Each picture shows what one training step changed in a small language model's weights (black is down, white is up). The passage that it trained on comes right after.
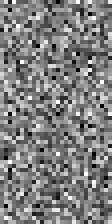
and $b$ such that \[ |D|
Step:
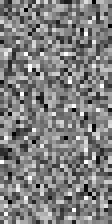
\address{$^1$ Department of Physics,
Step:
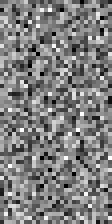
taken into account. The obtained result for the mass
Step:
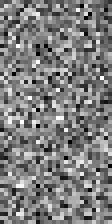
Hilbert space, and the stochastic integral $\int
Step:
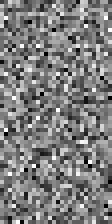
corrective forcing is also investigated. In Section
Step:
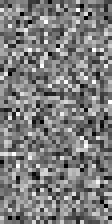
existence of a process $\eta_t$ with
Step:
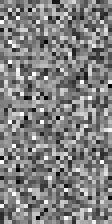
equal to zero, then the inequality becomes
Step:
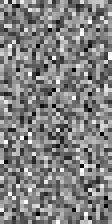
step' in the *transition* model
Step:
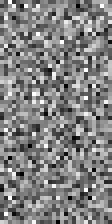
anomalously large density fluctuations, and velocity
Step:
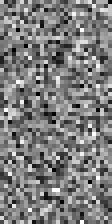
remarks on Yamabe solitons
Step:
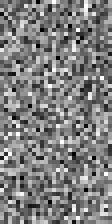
$\Tilde{M}\neq0$, there will
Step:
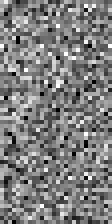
$k:B \to BG$ be
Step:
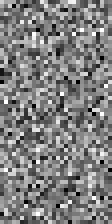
finally hallucinations that pass the
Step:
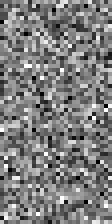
Gradient Descent-Ascent
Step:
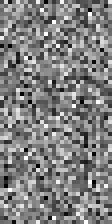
the path $P$ through an endpoint
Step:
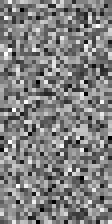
between two versions for a given pattern \item
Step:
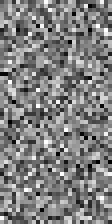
function (LF) and its evolution with
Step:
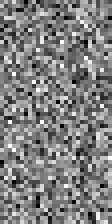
associated with estimates of functionals defined on the systems
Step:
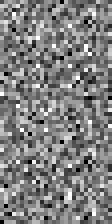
\hline\\ \end{tabular}
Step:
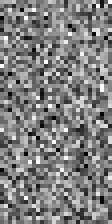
the threshold laws for recombination in
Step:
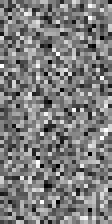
Finally, TR-ROM's numerical
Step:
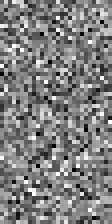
Fig. 1(a)), mainly for the output
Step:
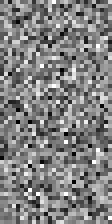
H^x_2$ consists of
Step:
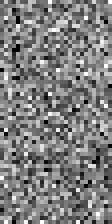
m_\gamma^2$ and $\log
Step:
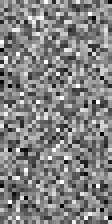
that the queue is void.
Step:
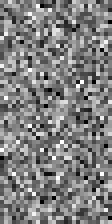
using the average losses during this period and
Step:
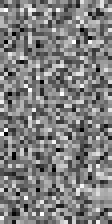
well as deep learning approaches based on graph neural networks
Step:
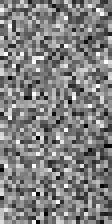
curve grows, but with a fixed number
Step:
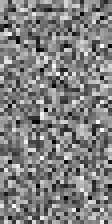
with all of them. The existence of such a
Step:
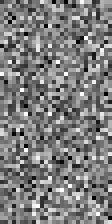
eludes us. Instead, we
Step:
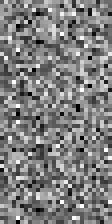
\cite{Costa2018}. In this study
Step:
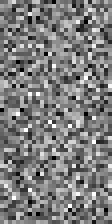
Three cases arise. \textbf{Case
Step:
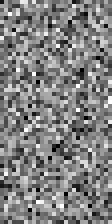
can be given to the relation between the dynamical transition
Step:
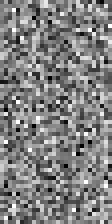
work of Yoneya [7]. For a
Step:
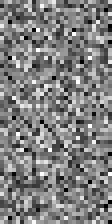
be found in~\cite{V3}.
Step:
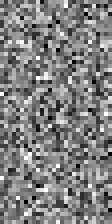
illustrating this were subsequently given in
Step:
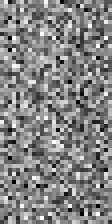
at 3 GHz from port 1 of
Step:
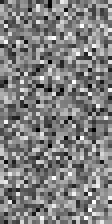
affordable wearable devices.
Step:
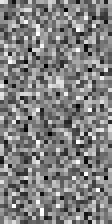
d \boldx \notag \\ & =
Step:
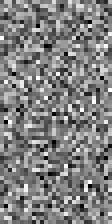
function between $R_{S}$ and
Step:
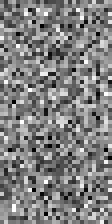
involve linear functions. In this short subsection,
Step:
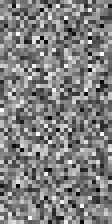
Then, we build the dynamic obstacle
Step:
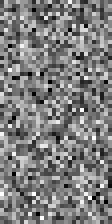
of this was converted to derivatives with respect to
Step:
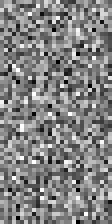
and time. The molar fraction of
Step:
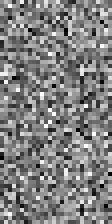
is much smaller than the superconducting coherence
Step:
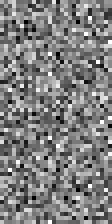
is chosen by Akaike weights over
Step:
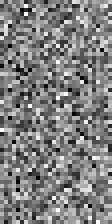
the main remaining step in the proof of Theorem
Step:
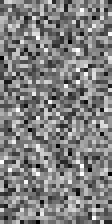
et al.}~\cite{akesson89})
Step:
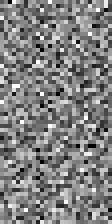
pieces meeting at most~$n$
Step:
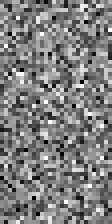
studied very rigorously in the Schwinger
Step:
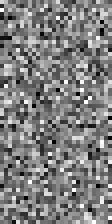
the wavenumbers $\omega_{k}$
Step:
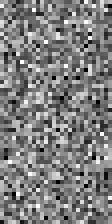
$\mathscr O$}, \[ \mathfrak
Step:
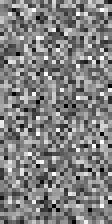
see Hardy and Harris
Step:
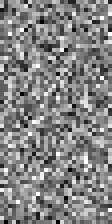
> 0$ is a penalty factor that scales
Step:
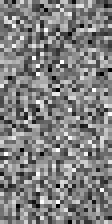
spectra of (a) SLG;
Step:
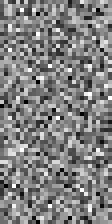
paper, we employ the ENE and
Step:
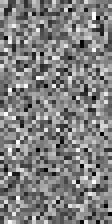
that in the case $m = n =
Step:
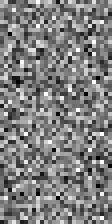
\le \sup_{z\in
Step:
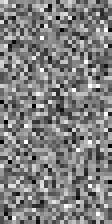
any $g\in G_K$.
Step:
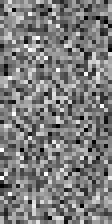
$\Phi$ is the electrostatic potential,
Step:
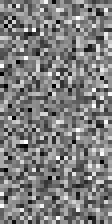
as well. It would be interesting to investigate
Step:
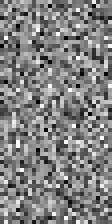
i$. In the case we do not wish
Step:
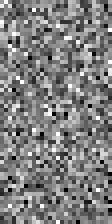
variable}\index{predicate}, is then an
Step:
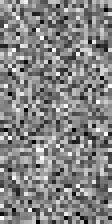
then the quark PD one (see also
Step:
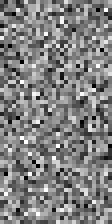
the covariance parameters, $\boldsymbol{\sigma}$ and
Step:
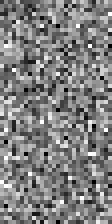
besides $0<q<\infty$,
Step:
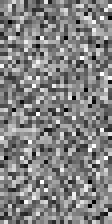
fidelity $F(N \tau)$
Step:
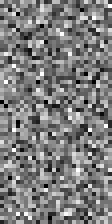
Sphere \rm & A geometric representation of a
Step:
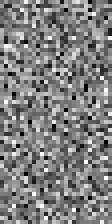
$q=\rho(Z)$. There are four
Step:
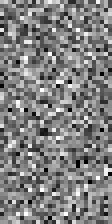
\rightarrow s'$, can be balanced by two
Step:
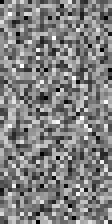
for short, to eliminate the need for coordinate
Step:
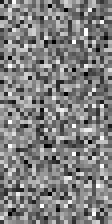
$W=W_J\ct$. Then
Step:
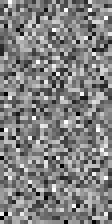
maps $x\mapsto M(x)$ and
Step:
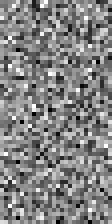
enormous bandwidth capable of supporting
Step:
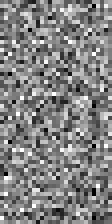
the delicate process to measure geological
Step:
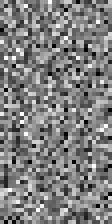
K_{ss}\Sigma$ must be
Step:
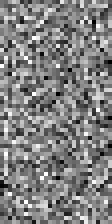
manufacturing sector as the global
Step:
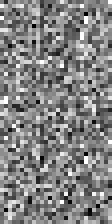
also subject to \begin{align}
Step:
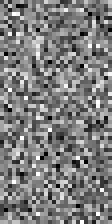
In this paper we will try to extend the
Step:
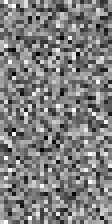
cuts that remove pile up events.
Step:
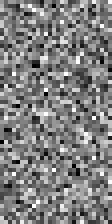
coupled to the outside surface of the body with
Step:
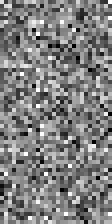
in terms of magnetic friction at the
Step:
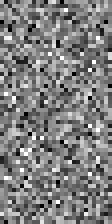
noise, we have an important conclusion from
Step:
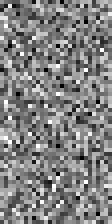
electron scattering under applied magnetic fields, and thermal expansion
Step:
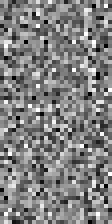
notation $t=q^{4 \alpha}$,
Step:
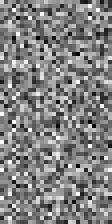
name & RA & Dec & J &
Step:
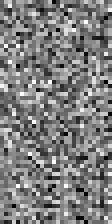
followed by two GEMs and a
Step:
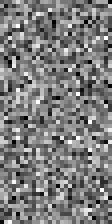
Let \(\Od\) denote the orthogonal
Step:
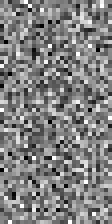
the radiation field not considered here, such as the
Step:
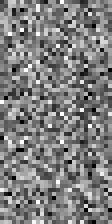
is an empirical dependence adaptation rather than a new
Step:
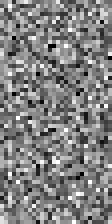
and crystalline and `mildly
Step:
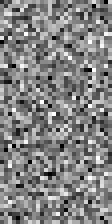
v^m\}$.\\ -- If a lower function
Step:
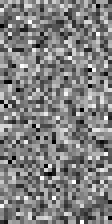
strings. If a model in which
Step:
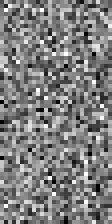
potentials $\mu_u,\mu_v$,
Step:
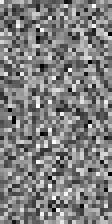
in his 70th anniversary}
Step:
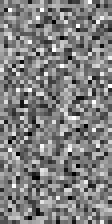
only and do not necessarily reflect those of the
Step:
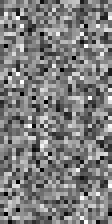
for example via consideration of their quasi-normal
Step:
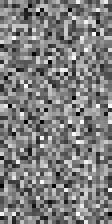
it may seem from this description. The denominators
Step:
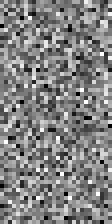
that $\widetilde{Y}$ is irreducible,
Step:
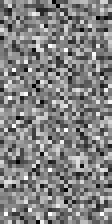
found among Galactic GCs with similar
